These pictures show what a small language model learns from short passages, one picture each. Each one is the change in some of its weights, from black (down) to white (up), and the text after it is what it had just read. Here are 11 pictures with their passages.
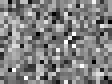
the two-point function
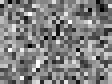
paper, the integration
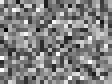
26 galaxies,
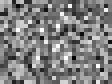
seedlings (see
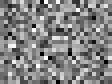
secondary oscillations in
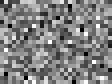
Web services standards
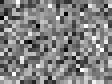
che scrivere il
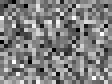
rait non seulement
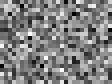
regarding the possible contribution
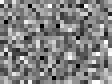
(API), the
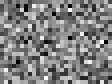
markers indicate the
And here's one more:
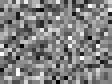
concept is proposed,
